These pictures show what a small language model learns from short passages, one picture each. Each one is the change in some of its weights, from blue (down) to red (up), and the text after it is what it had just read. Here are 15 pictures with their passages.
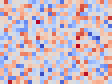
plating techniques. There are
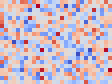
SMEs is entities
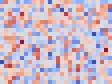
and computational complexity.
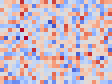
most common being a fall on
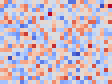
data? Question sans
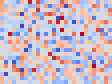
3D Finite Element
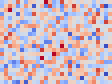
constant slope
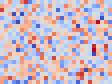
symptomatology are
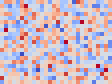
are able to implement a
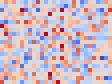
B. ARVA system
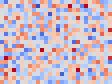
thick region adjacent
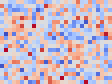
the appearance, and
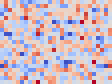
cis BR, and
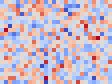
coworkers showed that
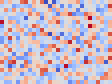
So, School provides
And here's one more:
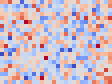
these nested systems and the
